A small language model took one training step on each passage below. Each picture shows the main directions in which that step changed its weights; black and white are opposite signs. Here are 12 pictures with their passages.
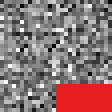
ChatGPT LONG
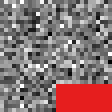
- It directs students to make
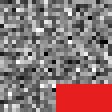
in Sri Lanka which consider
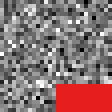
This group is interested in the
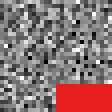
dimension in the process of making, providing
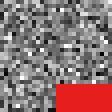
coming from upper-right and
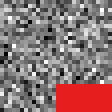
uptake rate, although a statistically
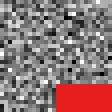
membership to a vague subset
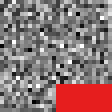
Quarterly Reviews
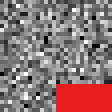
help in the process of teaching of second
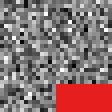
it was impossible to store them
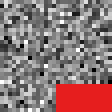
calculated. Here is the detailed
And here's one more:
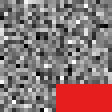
a spectacular ability of some 3d
